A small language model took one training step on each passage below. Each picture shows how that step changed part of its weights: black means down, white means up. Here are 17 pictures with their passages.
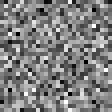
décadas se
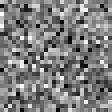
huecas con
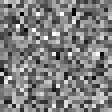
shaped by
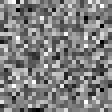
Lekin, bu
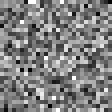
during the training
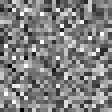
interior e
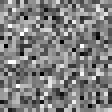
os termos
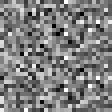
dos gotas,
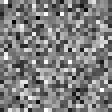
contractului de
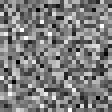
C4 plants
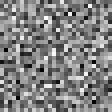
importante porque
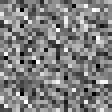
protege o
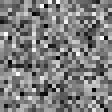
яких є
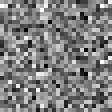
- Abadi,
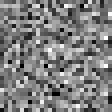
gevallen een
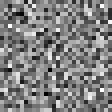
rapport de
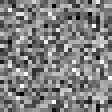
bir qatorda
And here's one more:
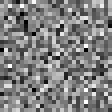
информацией о
